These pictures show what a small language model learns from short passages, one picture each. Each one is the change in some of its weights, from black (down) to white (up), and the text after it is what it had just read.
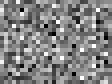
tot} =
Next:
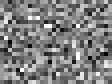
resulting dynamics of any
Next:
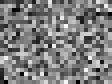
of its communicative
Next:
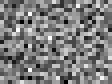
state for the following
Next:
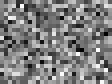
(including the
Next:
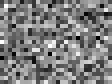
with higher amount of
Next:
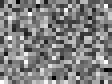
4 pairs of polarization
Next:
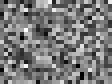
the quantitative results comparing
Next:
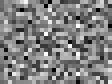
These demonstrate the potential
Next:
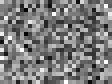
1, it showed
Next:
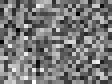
a new word can
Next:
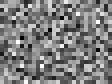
Subsequently, the
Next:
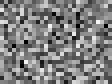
weights. In each
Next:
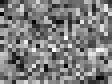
few Baryonic
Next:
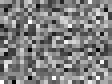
is one, the
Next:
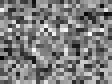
with marginal stability,
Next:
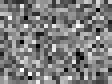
The strong metric dimension
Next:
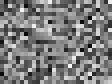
the dashed lines in
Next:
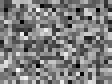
this study from the
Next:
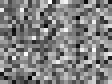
virtual objects, and
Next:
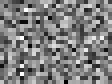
current physical activity
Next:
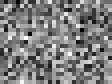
for its relativistic
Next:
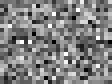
from fugacity
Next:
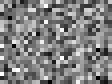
account, which
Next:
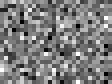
found that majority of
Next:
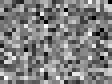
Although available in the
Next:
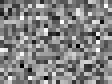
results (partial)
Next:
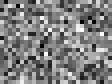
for the parameter set
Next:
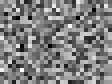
skills areas that need
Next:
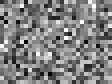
green spaces are
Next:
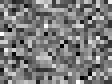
the lowest risk of
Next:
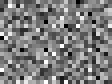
\noindent where
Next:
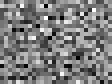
give you the
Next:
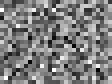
descriptive statistics,
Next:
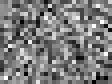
in fixed domain,
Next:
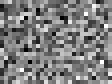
story makes more
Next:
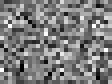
multiple higher MI values
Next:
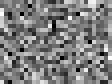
engaged in an
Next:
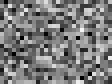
the internal parameters
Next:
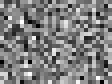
der Folie
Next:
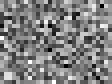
practically absent
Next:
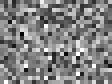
following discussions. The
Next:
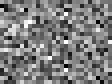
can be narrowed
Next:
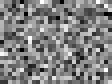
generalization of the
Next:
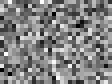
holding a hand
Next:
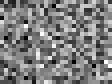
fibers was
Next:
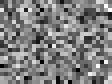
of evaluating eigenvalues
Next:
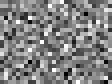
separated charges,
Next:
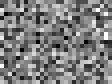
adiabatic using the
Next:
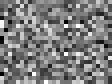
where the expression in
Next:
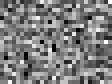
write the entropy as
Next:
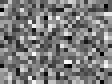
requires not only new
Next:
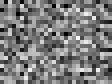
elderly public
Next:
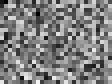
and to compared against
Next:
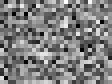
split in the ratio
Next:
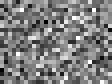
they proposed to obtain
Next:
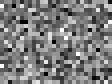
possibility for the user
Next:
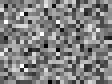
components: even
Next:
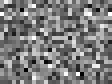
contain data in the
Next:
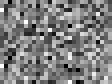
was also not completely
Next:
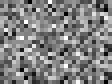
shown in Figure
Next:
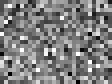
in the original algorithm
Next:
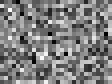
with Balmer
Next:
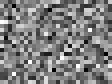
ones, which help
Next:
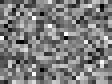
as could be expected
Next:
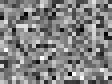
matter since they are
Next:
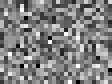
The first step we
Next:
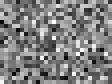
continuously. These
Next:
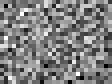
components were extracted as
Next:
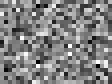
three research questions
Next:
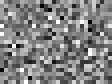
gets infected
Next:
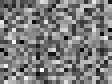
circular orbit is an
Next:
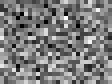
experimental values.
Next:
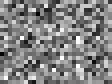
Further description, including
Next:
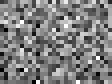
and instructions from
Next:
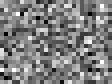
linear fit" represents
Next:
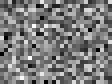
hence in this case
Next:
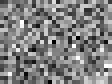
and excitation measurements,
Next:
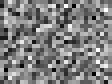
is available here which
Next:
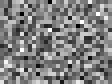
that will have to
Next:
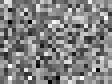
but just an estimation
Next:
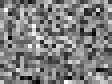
to assume that both
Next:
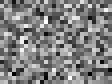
time at the
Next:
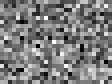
scheme for the
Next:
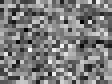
of the fourth
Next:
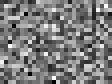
on the spatial
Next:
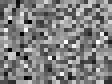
a stretching
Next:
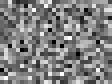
have identified that
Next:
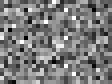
energetic condition
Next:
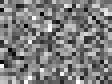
should be considered as
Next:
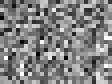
spin rotation and related
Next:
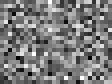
by the vertices of
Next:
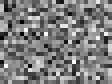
assumption of diffusive
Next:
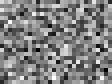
current and is symmetric
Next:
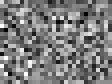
and Pspice
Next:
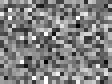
discuss four different approaches
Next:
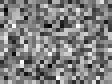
We should expect to
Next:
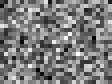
compared to linear
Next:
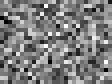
etching model in
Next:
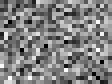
is suitable for
